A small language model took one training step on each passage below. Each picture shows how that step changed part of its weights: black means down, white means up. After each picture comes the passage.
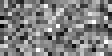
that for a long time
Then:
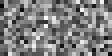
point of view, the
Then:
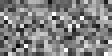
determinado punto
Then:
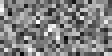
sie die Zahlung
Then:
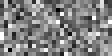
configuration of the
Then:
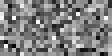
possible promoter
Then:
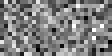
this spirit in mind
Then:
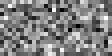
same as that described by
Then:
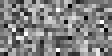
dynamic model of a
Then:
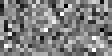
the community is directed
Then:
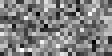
qiladigan holatlarni
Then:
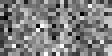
period, the number of
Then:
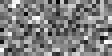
of the lateral end
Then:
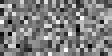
a new tool for the
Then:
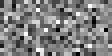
notes, and
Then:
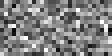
що для виконання
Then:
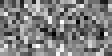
las dinámicas de
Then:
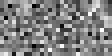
humans adopt to
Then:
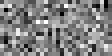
heritage aimed
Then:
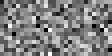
in order to enhance the
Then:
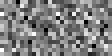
axloqiy tarbiya
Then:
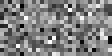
be at a low level
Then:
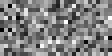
of IoT. In this
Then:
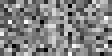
life of man. Human
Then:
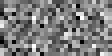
e ações para si
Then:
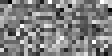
ongoing financial and
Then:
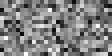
Look the
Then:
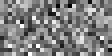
тариф в
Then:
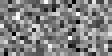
security regional economy.
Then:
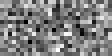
to take medication every
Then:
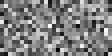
achieved and the efficiency of
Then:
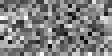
gedaan naar
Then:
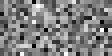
data yang digunakan
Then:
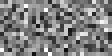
чиқиши ва
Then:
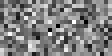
die hierarchische
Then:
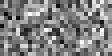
y broches. En
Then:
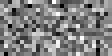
logique dominante
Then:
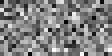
⁶ . Journal of
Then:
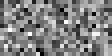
rate sensor and
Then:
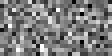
Physical Security
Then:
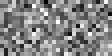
emerging urban policies.
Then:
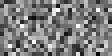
defendendo que não
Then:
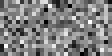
iste'mol qilish
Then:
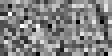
probabilité de
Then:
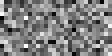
Department, Dr.
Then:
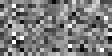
submetido a
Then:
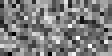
does a white man
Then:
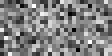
RIS River Information
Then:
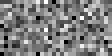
análoga, el
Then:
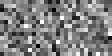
revestidas com
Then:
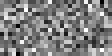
universities to move from
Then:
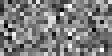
the economy stability.
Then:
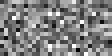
asrda barcha
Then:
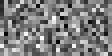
of the Study The
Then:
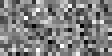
ется одним
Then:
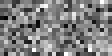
subjects. - To maintain
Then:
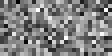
شهر من
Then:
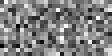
D.J. performed
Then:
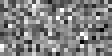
high correlation between standard indicators
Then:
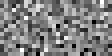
infection without symptoms, with
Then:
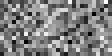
present an AI% lower
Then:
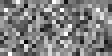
0 Add comment
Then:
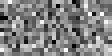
A case study:
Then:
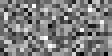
службы в
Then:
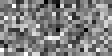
for entering into an
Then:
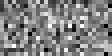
the development trends of
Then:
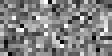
0$. The output state
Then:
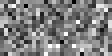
one unified framework further
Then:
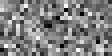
conservatively, retraction
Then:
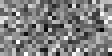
en Chile.
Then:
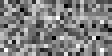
workforce distribution across
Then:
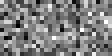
IBM Planning
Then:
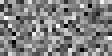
teaching process. The study
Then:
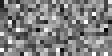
of forming the scientific
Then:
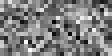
transfers above
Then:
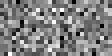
subject. Yet,
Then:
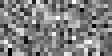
problems which leads to take
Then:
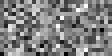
been defined. Finally,
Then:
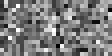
used for attaining
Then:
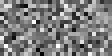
remaja tentang
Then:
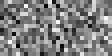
uning qimmatini
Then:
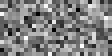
digitalization in the
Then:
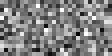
Wide Web
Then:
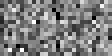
are therefore not only of
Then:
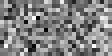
world over. ⁸
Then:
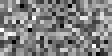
te bepalen
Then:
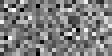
International Journal of Education,
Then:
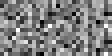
sağlıklı ve
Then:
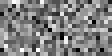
berishga ham
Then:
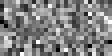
Individual and combined
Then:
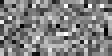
jamoaning u yoki
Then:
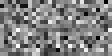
| Micgiel
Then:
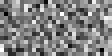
amalga oshirilishini
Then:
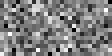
financial inclusion to
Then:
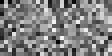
using the example of the
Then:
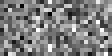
dedicated to
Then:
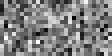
the velocity and
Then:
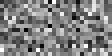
algún efecto
